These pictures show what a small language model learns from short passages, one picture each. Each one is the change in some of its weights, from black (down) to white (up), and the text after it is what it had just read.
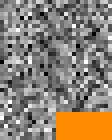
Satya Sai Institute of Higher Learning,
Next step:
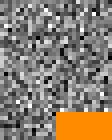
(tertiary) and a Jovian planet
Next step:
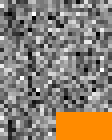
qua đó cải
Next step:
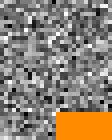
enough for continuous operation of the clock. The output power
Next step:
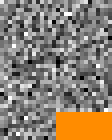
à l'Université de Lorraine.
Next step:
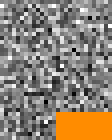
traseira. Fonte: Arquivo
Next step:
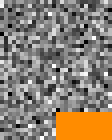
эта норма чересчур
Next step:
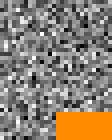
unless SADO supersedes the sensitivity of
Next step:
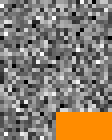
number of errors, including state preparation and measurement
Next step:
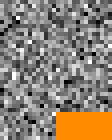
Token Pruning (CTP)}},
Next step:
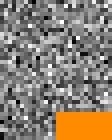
thickness, the Silk effect, etc). The results
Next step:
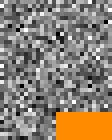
Для решения данной проблемы необходимо
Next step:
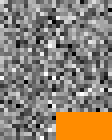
7 - Processador dos sinais
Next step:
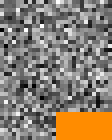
yet it is critical for usability and reproducibility.
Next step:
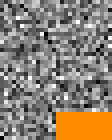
ΔT_{jlinB} temperature rise
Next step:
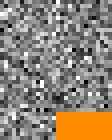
fikricha, iqtisodiyotdagi bandlik
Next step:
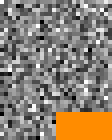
para lograr la misión de la institución,
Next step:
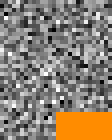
base for achieving consistency in OP measurements and
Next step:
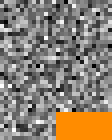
sebesar 69,5% dan berada
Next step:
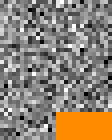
Thanks to the learning the system does not move at
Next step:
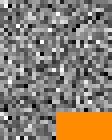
In this paper, we propose a system based on
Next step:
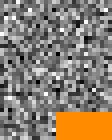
in paper (histogram of q* for each
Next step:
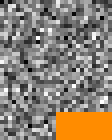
where $n$ is the number of vertices of the input
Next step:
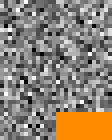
kilometres. - Out of the five
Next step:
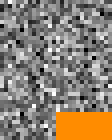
and discrete (symplectic maps)
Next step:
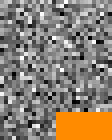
funcionários ao todo, sendo que 2 foram
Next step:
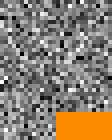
Mpc). The width of the peak is a measure of
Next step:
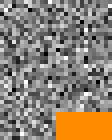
\\ & -- w/o Adapter
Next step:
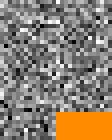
matter particles is a function of the dark energy field responsible
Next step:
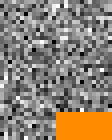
to the Tuscan-Emilian
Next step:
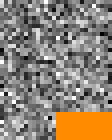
elastic scattering-uniform distribution results.
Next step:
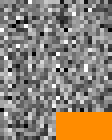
yo'nalishi talabalarda nutq
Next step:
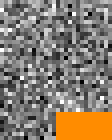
local afforestation than with large scale afforestations
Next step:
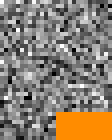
no local de estudo, evidencia a importância da
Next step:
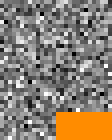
regulatory outcomes [9]. The level of de-jure
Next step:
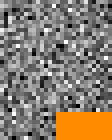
yoxud axloq” asari orqali
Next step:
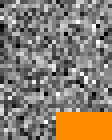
ml) was refluxed for 2 h and
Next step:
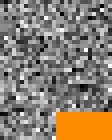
devices for VI student teachers creatively and effectively. This
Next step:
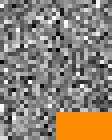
number of cases in each group, the statistical study did not
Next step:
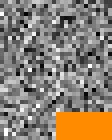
the CICFlowMeter-V3 tool
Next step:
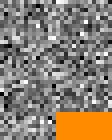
utility storage by residential batteries. This
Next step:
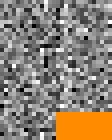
the productivity of teachers. Linear Regression.
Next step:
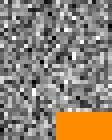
the stiffness of foams In Fig. 8
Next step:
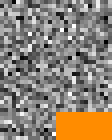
нарушение дисциплины
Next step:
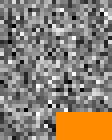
3 Konstantin Grcic Armchair,
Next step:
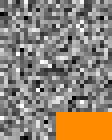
Undang-Undang No. 26 Tahun
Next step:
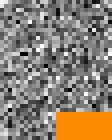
critically reviewed the manuscript and approved the
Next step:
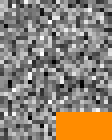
субъектив томони, хабар
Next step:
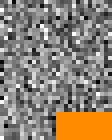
technology Incomprehensible programs, interfaces,
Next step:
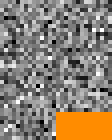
Analysis and synthesis were used to draw conclusions.
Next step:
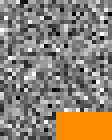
architecture is frequently mistaken with something
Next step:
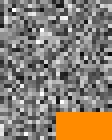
xlabel('Data size(MB)')
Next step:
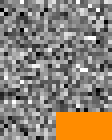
and Communications II. - [9] Y.
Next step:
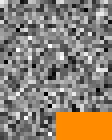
paper shows that developing geometric abstract concepts of design
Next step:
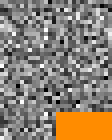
are given. Many of the thorium
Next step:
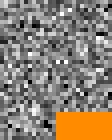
two meson mass eigenstates. The solution to the
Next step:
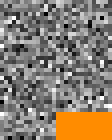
financial crises that reach the US and Europe, the discussion
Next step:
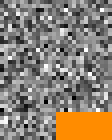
with equal powers of $a$ yields equations for
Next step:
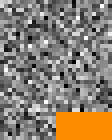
according to the resulting score given in the experiment, but it
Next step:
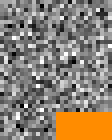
its intertwining with tree roots and
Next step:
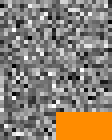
v=v(y, t). \ee The
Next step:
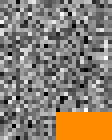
при схрещуванні яблуні
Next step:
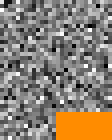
the metric of the universe today is flat, so here
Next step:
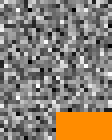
relaxed position without making any movement, with ‘eyes
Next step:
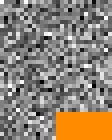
tellers. After the ballot closes on
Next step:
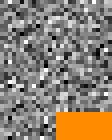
and hence the self saturation of the
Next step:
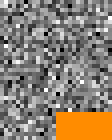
This may be due to the change in the gas composition for
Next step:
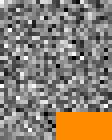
protection of freedom of opinion and expression has
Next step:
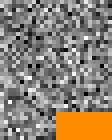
Безпекова зовнішня
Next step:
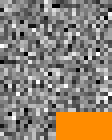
[line width=0.5mm,
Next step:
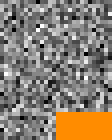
after initiation of rhGH therapy,
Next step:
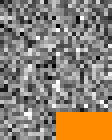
% %\end{appendices} %
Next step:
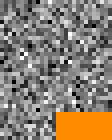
in Hilbert subspaces, produce identical results to
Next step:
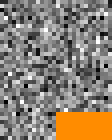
и не содиланная наша зряться.
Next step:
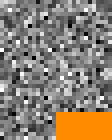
which is funded by the National Aeronautics
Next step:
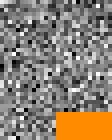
realization of the equivalence of theta and
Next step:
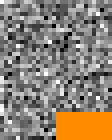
theory with squared mass $s$ is
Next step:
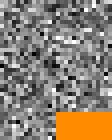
the type of liberal-Westerner,
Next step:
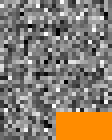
shows the time evolution of the mass centre in phase
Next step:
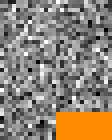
foydalanishni tavsiya etadi.
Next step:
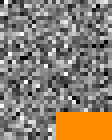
a quantitative phenomenological case study design was used with focus
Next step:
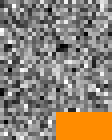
de financement (DAMA DIE &
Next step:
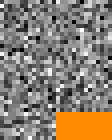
sendo representada pela política empreendedora do
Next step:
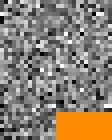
fermion spectrum. \\ This raises the following question:
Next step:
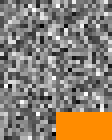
сорта. Наибольшую
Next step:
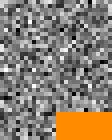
promote, on a worldwide, multidisciplinary
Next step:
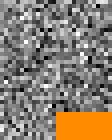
an important cause of visual impairment in school
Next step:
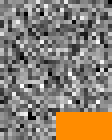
qilinmagan ko'p ishlari
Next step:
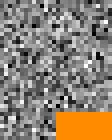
the trace and setting $z=1$ in
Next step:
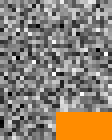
of vertex functions (the dash- and
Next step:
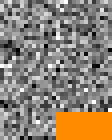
feasible. Wind directions TI
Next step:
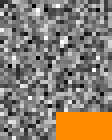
(lag lebih dari 1) yang
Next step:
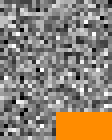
does not seem to secure the necessary priority of
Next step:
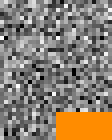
selection. However, it was selected for our follow-up
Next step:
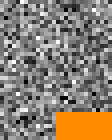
The concept of \textsl{connection} is used
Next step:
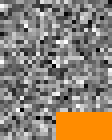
qilmaslikka urinadi. Shunday
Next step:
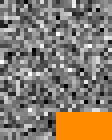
shaped by motor, physiological, and
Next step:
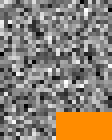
nature of this value 1.5. For example for the
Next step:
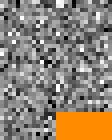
culture. Open and transparent communication during this process ensures
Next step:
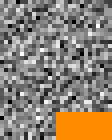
kafedrasida o'qituvchisi
